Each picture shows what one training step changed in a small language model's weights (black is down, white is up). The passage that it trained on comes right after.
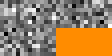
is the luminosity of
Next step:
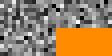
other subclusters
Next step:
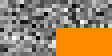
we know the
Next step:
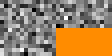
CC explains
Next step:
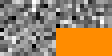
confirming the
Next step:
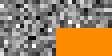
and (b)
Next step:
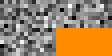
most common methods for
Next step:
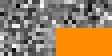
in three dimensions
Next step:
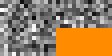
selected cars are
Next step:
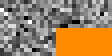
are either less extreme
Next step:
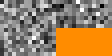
the document
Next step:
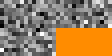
is growing and
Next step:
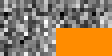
calculate semantic
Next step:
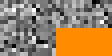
phase is the solar
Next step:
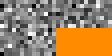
in rank orders until
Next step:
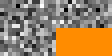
in the distribution of
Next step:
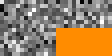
this work focuses
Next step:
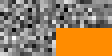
to the term
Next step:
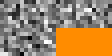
there are the four
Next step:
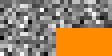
These limitations
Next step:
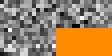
the pore. In
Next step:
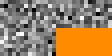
collision programs is
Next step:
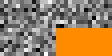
spectroscopy have directly
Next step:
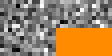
in any way
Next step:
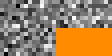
in general, described
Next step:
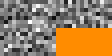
involves a global
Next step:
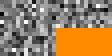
—so both
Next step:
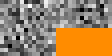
where $A$
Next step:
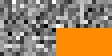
Dynamics. It
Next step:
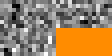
large observing
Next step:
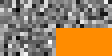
If two fault
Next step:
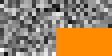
the most popular
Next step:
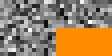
They are given by
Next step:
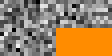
1 instead of
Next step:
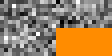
correlation between the
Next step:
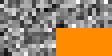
the theoretical side,
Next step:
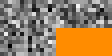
verify that a
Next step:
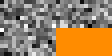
changes sign at
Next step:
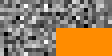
to exist between stellar
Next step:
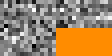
quantities, the
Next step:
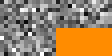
$\Delta a$
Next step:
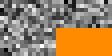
sources, if such
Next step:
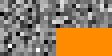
to include interaction and
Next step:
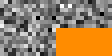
algorithm. However,
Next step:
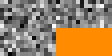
6. Our conclusion
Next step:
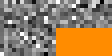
continuous functions on
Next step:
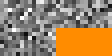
the prefactor
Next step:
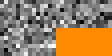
only case,
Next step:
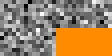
This is a natural
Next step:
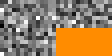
effects directly. But
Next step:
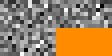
from MATE
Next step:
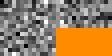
give, in
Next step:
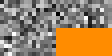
the utility of
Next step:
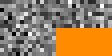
yielding a single
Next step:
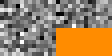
near charge neutrality
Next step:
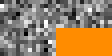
it is interpreted
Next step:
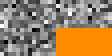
corrupts the
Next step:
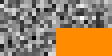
the modified spin wave
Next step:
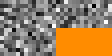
replacement of adopted
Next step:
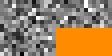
propagation from one
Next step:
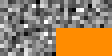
ACME II
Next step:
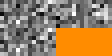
demonstrated that detailed studies
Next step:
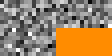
the period of
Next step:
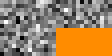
this cannot be
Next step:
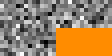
and Department of Physical
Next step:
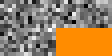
ten percent of
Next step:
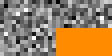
rather than via a
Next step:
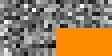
above set, we
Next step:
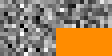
for this model
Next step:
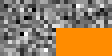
that the deformation
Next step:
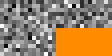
ratio* Figure
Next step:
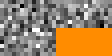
Parker transport
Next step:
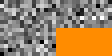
the whole foil
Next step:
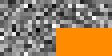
form a BH of
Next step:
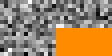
The absolute difference
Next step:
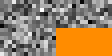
are widely expected
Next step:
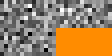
compute explicitly the upper
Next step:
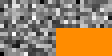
dispersion probably
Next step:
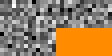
population and the
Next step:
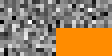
Luo and
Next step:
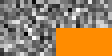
transitions away from the
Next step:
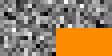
color values of their
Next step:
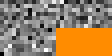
as follow:
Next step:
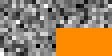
galaxies. The
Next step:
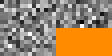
the case where
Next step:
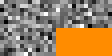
scale factor evolve
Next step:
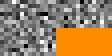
discussed in this
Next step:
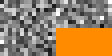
the potential energy of
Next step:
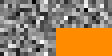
factors from four evaluation
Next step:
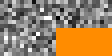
thermal stability of the
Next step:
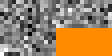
to the theoretical
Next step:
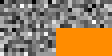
with availability
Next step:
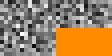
from the proposed
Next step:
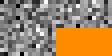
on the surfaces of
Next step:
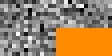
as shown in
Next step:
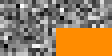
that calculated by
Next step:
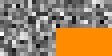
beam. This is
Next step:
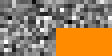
horizontally for
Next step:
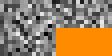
this manner one
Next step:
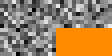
This discovery
